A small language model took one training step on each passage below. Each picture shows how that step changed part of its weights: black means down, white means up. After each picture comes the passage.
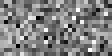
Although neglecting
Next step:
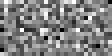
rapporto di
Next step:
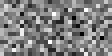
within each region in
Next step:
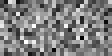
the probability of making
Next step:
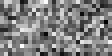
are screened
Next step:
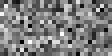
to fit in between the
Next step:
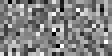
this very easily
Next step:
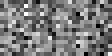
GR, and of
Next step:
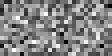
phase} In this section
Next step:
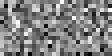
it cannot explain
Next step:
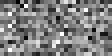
maps of lensing
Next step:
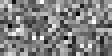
tem que tomar a
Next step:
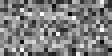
reaching a
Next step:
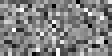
Die elterlichen
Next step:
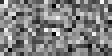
retrieving the
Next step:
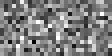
studies. We used the
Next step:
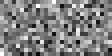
each other freely,
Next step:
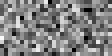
statistics. However,
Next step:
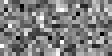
servicios, el
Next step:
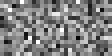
Baarsma &
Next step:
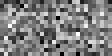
factors of excited
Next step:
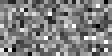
It is known that the
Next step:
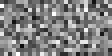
we gained the
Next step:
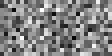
transport xizmat
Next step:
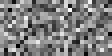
is literature that
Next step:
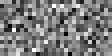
These model predictions are
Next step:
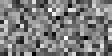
field requires
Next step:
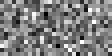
especial, a
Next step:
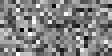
and nonclassical
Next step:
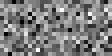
physical factors,
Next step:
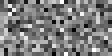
work based on this
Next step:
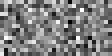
which supports the
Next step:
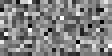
so that we find
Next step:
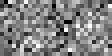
Tujuan dari
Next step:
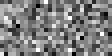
radiation from the electron
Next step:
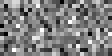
tua melakukan
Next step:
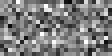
rate becomes too
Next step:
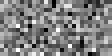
ma'nosi bilan
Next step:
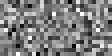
from the bulk by
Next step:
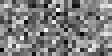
Tbilisi State
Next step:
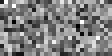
virtual reality
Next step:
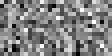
– частным
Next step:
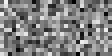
land on. In
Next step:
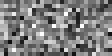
scale corresponds to the
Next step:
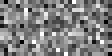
relacionados aos
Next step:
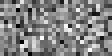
a realidade da
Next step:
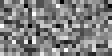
mapa de unidades
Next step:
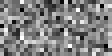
denoted by
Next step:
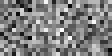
спасания на
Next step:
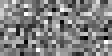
which can be compared with
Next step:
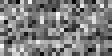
NCB on these
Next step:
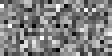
a time-independent
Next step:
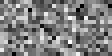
and cavities with
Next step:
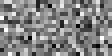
considera que la
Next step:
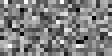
channel for plasma
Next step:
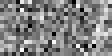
for the formal
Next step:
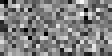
os moduladores
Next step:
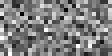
fitted with a complex
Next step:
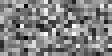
for poverty rate
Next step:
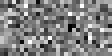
todo, cuando
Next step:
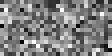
charged by the
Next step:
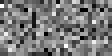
devices is trained
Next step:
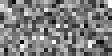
con ello a la
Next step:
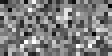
as input for a
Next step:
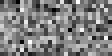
to trigger the
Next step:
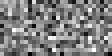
experiência de uma
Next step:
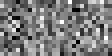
meio ambiente
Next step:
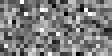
Hamiltonian that
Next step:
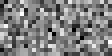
if {\it all}
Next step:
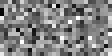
for Accelerator
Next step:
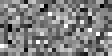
The results are shown in
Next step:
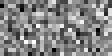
the XY model}
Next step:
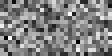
pero otras
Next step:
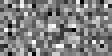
stream. The
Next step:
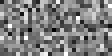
o teor de
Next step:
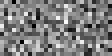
arrive at the
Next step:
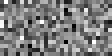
We further explore the
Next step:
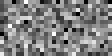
In water
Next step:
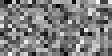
hak asasi
